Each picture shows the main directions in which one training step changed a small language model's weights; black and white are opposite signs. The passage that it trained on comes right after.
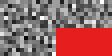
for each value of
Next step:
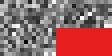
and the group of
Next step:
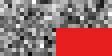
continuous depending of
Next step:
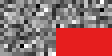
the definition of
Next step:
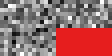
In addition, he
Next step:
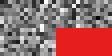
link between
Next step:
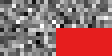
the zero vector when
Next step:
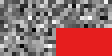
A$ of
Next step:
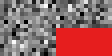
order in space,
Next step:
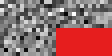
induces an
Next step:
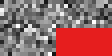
is again a
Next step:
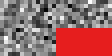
for general functions
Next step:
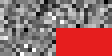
general point $x
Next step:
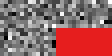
k \neq
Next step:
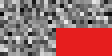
main results}
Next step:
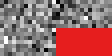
The subspace
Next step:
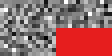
set $\mathcal
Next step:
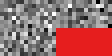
terminate in
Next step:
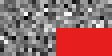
right boundaries
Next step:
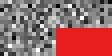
Then the boundary value
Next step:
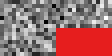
vanish for
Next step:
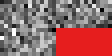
where the last
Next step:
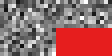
pairs of
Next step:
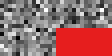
the proof of Lemma
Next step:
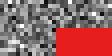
some integers
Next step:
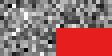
the unstable
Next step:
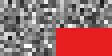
with signature
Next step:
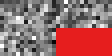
according to
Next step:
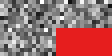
a collection
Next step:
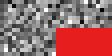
one part in the
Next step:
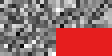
the solutions of
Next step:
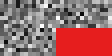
root of
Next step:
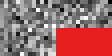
current of
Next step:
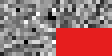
facts about
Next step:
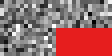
is a $
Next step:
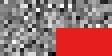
minimal solution of
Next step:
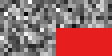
the right. It
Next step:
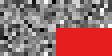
of the results which
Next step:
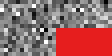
depicted in
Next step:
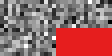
local reduction algorithm
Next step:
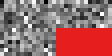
arguments are
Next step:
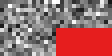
at the outlet
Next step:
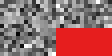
the results of
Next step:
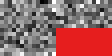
a mixture
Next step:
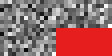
Then the following is
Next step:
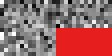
would like to
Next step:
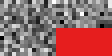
and its corresponding
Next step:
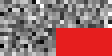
be understood
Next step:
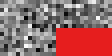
\frac {\nu
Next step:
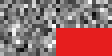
be a complex vector
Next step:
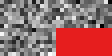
the definitions
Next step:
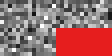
diagonal if
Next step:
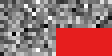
Thus, if two
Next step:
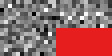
in (ii)
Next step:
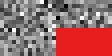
node $i$,
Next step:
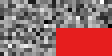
solving the
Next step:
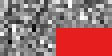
to understand
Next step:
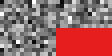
we denote by
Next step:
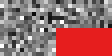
get finally $$
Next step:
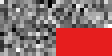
Sun et
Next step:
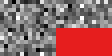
a fuller
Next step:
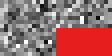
standard conjecture
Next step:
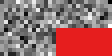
action of the group
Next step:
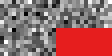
corresponding vectors are
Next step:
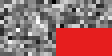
the subgroup generated
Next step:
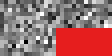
vertex of the vertex
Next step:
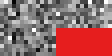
denotes the number
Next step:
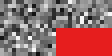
condition. We have
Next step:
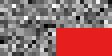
tests we
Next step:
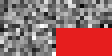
figure is
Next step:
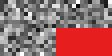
\in A,
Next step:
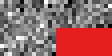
rule out
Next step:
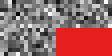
the bigger
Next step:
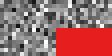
bound in Theorem
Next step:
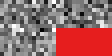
and obtain the
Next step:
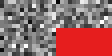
implies that for all
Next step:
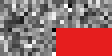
terms (see Figure
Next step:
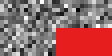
a finite section of
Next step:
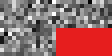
because we will
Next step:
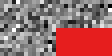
$t$ in
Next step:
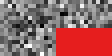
history of
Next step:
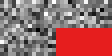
of zeros
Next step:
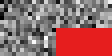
subspace ${\Bbb
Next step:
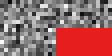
the $A$
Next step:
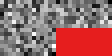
we use the following
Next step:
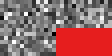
proof of Proposition
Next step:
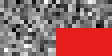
of initial values.
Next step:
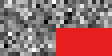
presentation and shows
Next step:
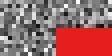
We will use the
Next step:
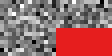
integers by a
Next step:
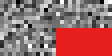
of $C$
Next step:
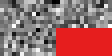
is localized,
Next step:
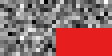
After some
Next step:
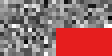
with the following
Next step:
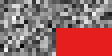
it follows from the
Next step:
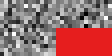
to the norm
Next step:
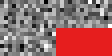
decomposition theorem
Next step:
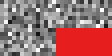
measurements and the
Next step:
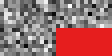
results for the
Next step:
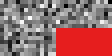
GB of
